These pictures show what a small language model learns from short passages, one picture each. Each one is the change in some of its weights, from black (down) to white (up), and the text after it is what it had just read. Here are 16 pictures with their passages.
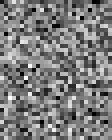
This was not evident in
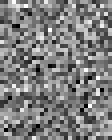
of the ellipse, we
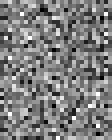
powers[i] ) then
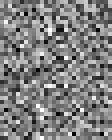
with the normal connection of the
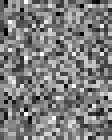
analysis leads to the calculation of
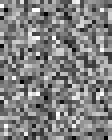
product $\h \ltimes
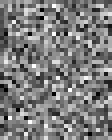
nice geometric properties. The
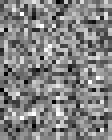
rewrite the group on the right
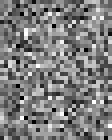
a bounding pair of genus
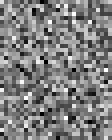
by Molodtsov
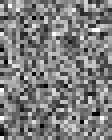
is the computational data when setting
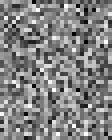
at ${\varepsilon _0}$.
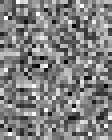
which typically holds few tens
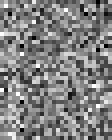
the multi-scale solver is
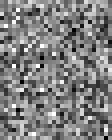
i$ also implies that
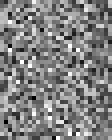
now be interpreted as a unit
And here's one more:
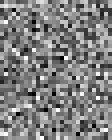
function $F$ with respect
